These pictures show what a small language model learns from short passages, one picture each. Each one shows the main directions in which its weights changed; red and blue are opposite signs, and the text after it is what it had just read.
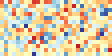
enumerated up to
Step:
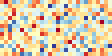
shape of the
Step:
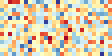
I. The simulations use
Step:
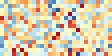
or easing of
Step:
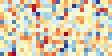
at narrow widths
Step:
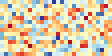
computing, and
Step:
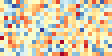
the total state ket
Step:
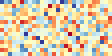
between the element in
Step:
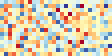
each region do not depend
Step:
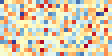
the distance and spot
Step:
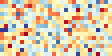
solitons in a
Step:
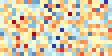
single burst
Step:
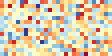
the convection
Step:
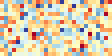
the same form as
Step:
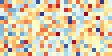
at the top of a
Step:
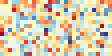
hybridize with
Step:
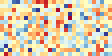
T$, and first results
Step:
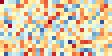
inch. We
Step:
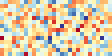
bath, which
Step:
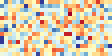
of options without
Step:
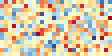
of them during
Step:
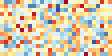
theory before
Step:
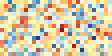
after the update
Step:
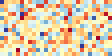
the same lens and
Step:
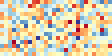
so may also be
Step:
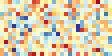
estimation of
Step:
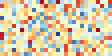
inverse of a
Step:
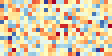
hierarchy of
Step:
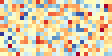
the amplitude at points
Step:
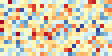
composition of the
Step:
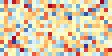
is trivial to
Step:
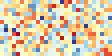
difference is not as
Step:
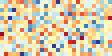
The issue of
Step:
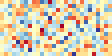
also a full
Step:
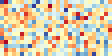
on the channel
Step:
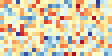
models studied here,
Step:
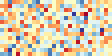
when comparing the
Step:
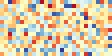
can now compute
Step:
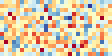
utility from
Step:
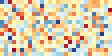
argued that
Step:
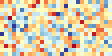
description of the
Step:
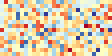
the pristine
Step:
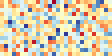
known cases:
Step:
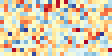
are enumerated which
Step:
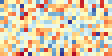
the program
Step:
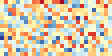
characterized by lower
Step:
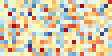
accurate and
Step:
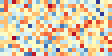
is consistent with
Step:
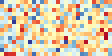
the gluino
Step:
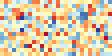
large Chern
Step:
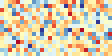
diagonal line.
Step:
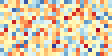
binding energy in
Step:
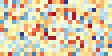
Study on
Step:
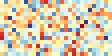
material structure is
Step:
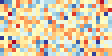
main characteristics of
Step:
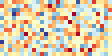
of over 10\% in
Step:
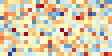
the dominant
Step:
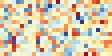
are continously
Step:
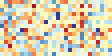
GPa \\
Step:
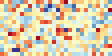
are slightly
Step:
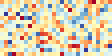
online focus
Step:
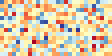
and hence
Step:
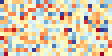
the experimental and
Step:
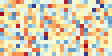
method can be used as
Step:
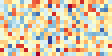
similar to the effect of
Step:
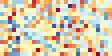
system in representations
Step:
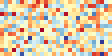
key pairs to
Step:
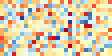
these against the
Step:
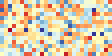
and indeed
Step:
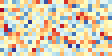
a fully
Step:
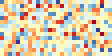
the tank which
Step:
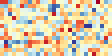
blocks is
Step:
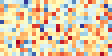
although a
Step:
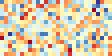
the sequence
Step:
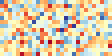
in the lower panels
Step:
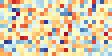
figure 2.
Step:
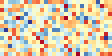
a gray box
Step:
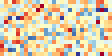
$\eta$. For high
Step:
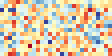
NV evolves
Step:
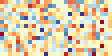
experiments can have average
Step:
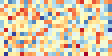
binding the
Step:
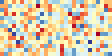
and the procedure
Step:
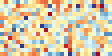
resolution | |
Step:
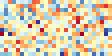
one does not expect
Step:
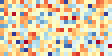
and therefore the
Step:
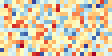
show that although
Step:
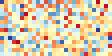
the volume of a
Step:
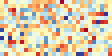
polarization angles
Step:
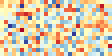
\langle 0|
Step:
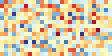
of probability conservation
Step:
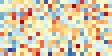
which drives
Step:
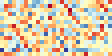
consistent with the
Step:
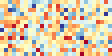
learn how to
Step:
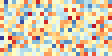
to the lattice
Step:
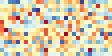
EoT. The
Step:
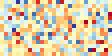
parameter. Consider
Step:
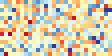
The results again
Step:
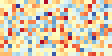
attached to
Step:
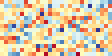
planets {\it
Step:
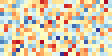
method iteratively
